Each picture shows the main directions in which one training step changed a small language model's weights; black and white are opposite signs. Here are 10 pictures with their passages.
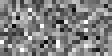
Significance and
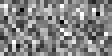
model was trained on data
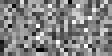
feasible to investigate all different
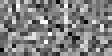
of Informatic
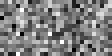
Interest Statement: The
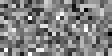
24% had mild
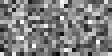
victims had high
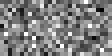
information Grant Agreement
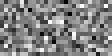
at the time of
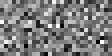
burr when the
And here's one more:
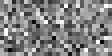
through education intervention. The
